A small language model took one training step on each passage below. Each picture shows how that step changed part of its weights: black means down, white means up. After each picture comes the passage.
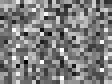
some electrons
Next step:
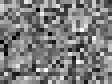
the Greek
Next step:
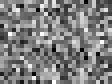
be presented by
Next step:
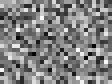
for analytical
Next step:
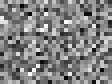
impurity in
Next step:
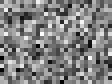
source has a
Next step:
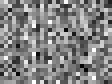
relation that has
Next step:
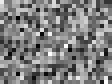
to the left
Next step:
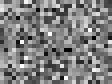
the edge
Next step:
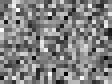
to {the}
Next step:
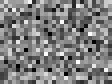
The goal here
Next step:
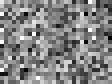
model to realize
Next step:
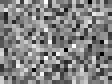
this paper, we
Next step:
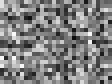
in the two cases
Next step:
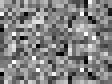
model update
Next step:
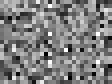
noted that if
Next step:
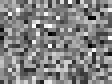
units where the
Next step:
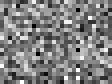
dots on
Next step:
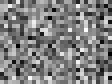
algorithms termed
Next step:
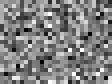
similar steps shown
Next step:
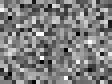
paths at
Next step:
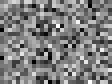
coverage at
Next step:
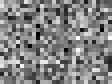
in the EI
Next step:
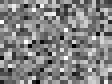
and photon emission
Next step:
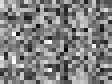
in the previous section
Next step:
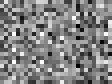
clusters have very
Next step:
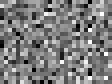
respectively. It should
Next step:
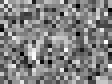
In applications of
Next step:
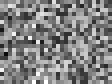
by subject
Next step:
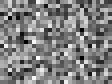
rule means
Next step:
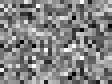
Hence one can
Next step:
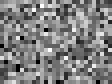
and thermal
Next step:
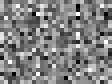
pass the
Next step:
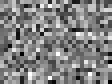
and decay process
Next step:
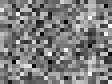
q \cdot
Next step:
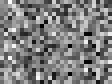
year. The
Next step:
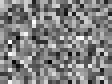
propagation of
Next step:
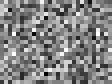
error samples
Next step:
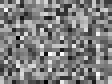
electron density,
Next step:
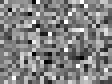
code is
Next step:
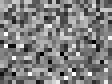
computation, the
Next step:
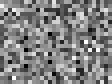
the spectrum have been
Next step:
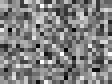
on the gate
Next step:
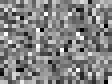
neurons have
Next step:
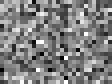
implies a
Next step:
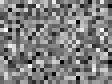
load. It
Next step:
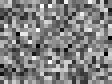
that cannot be
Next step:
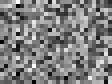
could not be
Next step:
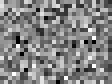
the model described
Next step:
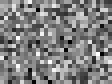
a smooth
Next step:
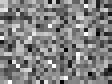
parameter $\xi$
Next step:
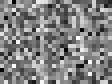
CrA may
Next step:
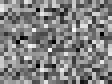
the additional
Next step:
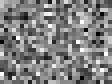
given by,
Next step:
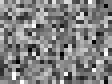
system to have
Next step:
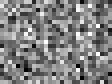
Such a spin
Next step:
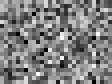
extension of the
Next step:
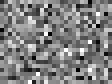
yet key
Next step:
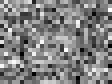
In general the
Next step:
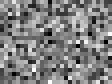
loss rate,
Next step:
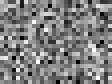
classical 1D
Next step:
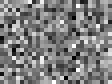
The probability for
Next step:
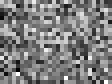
that it will be
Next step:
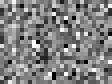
matching to
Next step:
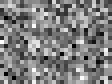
when using set
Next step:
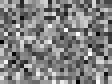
strong coupling, both
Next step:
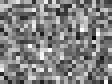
can feature factors
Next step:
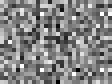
continue the
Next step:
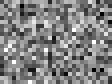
shape near
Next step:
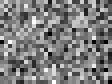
analysis is presented
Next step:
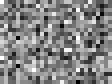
space $\{
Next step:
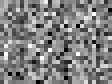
structure prediction methods
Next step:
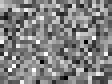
of process variations
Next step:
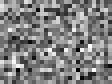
the value of the
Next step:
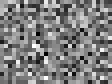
cooling a
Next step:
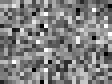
claim that
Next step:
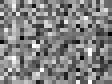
flowing with
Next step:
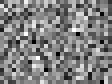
we decided
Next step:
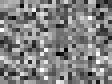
out that even a
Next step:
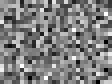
access to,
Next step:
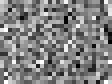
Hamiltonian reads
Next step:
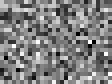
of the flare
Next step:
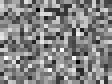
the previous experiment
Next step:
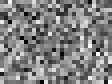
it should appear
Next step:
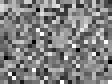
the program
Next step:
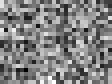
in the limit
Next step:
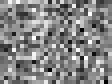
then let
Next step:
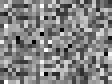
which can also
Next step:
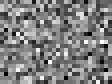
is theoretically
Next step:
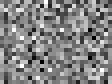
this section, we
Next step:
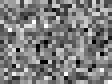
very good
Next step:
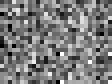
handles two
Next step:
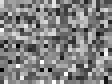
to be the mode
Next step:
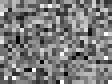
phase diagram
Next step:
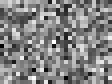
because retaining
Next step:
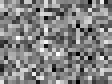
the previous case,
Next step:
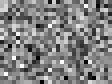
parameter $f$
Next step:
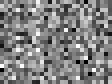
increases there is
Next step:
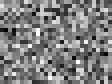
the cluster size
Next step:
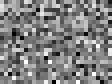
the observation that
